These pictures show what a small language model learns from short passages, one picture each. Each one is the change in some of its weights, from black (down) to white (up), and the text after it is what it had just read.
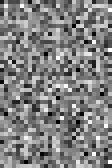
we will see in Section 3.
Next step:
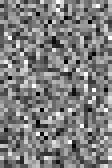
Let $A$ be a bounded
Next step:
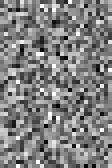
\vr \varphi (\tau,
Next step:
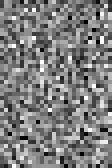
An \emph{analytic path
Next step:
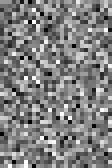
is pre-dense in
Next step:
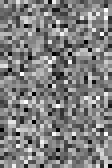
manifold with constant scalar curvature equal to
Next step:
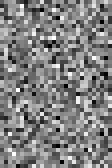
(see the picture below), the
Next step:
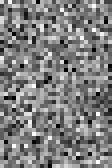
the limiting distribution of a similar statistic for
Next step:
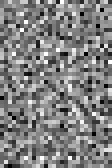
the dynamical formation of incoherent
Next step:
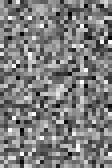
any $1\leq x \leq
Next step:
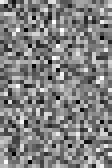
Mathematics, Fontanka 27,
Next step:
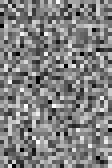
we illustrate in Chap.~3.
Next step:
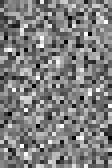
polynomials $p_l$. For
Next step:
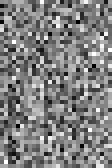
on the Monty Hall problem,
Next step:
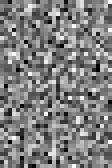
{ otherwise.} \end{array}
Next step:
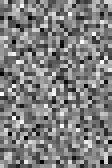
that: \item{(i)} elements
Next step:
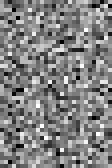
is very large, meanwhile very
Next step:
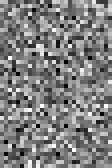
Applied Physics and Applied
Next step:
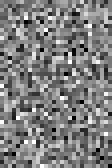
A similar proof give the dual result,
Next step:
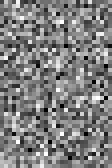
and $Q=Q'$, we deduce
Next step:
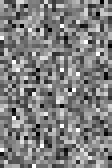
simultaneous system of equations:
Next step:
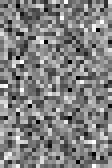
**A**, there is an algorithm
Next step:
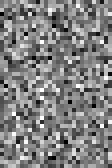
probability to jump backwards on
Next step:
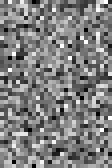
exists a sequence of spanning trees
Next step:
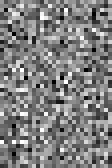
the space of global holomorphic sections
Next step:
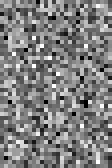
for $n=7$. The case
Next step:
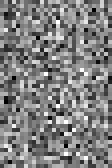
; on constate que $P$
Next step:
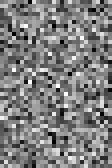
the supremum functional over the left
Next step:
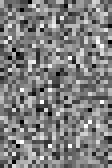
a sport like baseball. While
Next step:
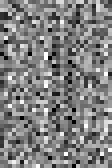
are efficient in proving more general
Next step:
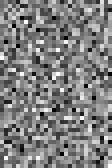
general advective diffusive operators
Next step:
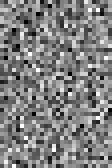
with Carlitz derivatives (including
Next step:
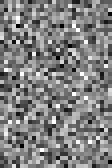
fewer members (empty sets
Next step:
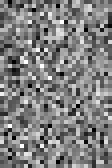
$p_c$ can exhibit different
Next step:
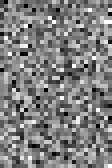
properties: \begin{equation*}
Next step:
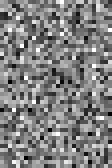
are purely inseparable of degree
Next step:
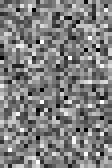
not be mentioned again. \subsection{
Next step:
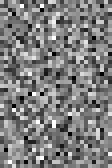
over $\mathbb{F}_p$.
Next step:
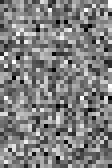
vertex $v^i$:
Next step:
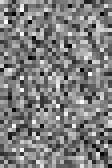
Now, defining the point-wise energy
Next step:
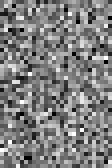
under the action of the functor
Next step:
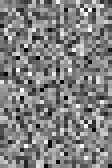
like those employed here. The length of
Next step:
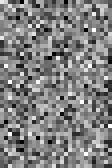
flat top and bottom like the square
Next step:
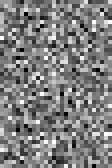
that all voltages are constant and
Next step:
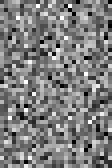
d\'efinition $\text{Int
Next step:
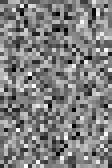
injective, and neither is
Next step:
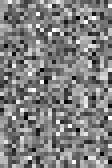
cons\-tan\-te, de dimension
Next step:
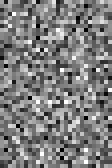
$n$, $$0\rightarrow
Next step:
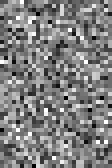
a $(2n)$-dimensional sphere.
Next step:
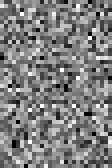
isomorphism and we have $$ \mathcal
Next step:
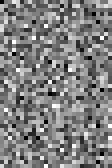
into account (2.2){\bf
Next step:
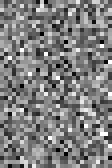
through the use of linear transformations. An
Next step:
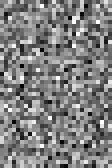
\equiv A \circ B - B
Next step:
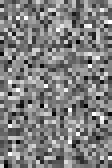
we will give a proof of the isomorphism
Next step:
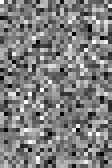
the cumulative distribution function of the law
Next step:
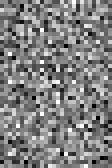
one can choose the way the other
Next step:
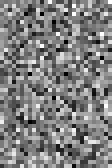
two subsections. The former shows
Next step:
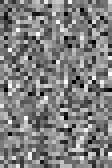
}\mcE \to X$ is
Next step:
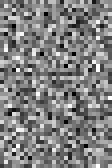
involving uzw}) again, we
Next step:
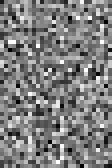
synthetic hologram (not
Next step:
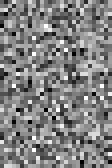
more general case comes from classical results on
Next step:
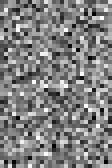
binary knapsack instances with three
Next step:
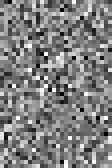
$k$, which is an advantage.
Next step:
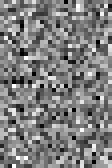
\begin{itemize} \item
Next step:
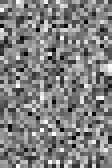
proof given in prior versions of this
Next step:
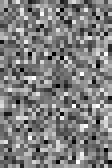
subset of some smooth $T$, and
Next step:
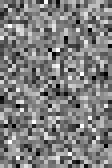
transition matrices under different actions have the following
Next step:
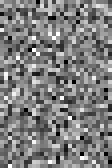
for basic 2-morphisms
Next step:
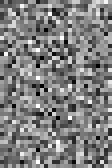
associated colored bipartite graph $G
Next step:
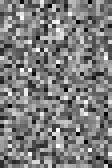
$e$ fall into
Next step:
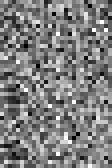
weight $K_s$ is
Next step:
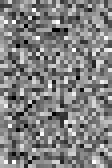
is, if and only if the
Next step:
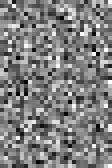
+ etc. \end{equation}
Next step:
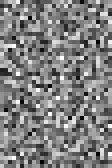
are, \begin{enumerate}
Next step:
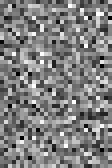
seven vertices, four blue and
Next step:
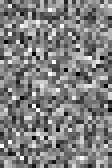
as Physics-Informed
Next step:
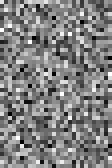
5pt A special case of the above
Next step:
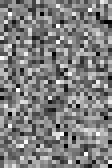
i.e., up to
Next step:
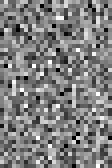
mappings in $\D$. Assume that there
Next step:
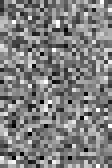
degenerate, and if we suppose on the
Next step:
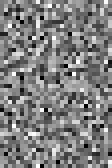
\frac{F_{\bar z
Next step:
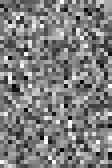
$\mathcal{H}$. From this follows
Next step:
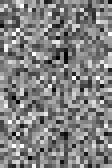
continuous functions, and many basic theorems of
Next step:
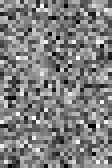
valid for variables satisfying stronger, exponential
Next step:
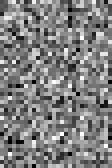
is a powerful tool for solving fuzzy
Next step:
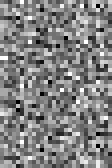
J. Amer. Math. Soc.
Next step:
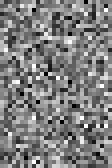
not elementary abelian, then for all
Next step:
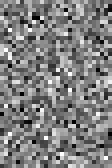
\elmma {\it Proof :}\\
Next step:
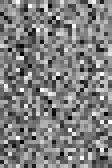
handicap in the study of
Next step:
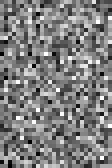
more elements in the NPP considered in
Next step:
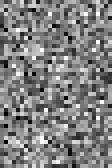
interpreting probability uses implicit definitions.
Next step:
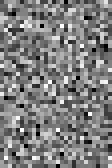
is literally the same as that
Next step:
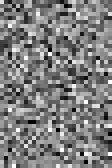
Hurwitz stacks and
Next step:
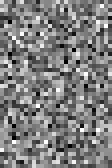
function $h$ such that
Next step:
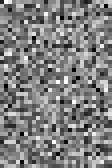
it is sufficient to check that
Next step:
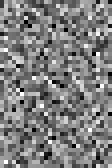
or (\ref{enumb}).
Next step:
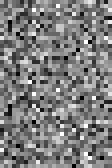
also computes all first- and
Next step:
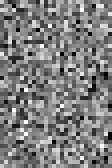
is the total length of the interface without
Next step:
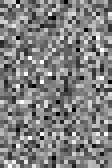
have to modify the statement and hypotheses
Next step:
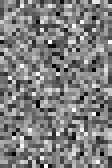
to obtain simple, fast-checkable
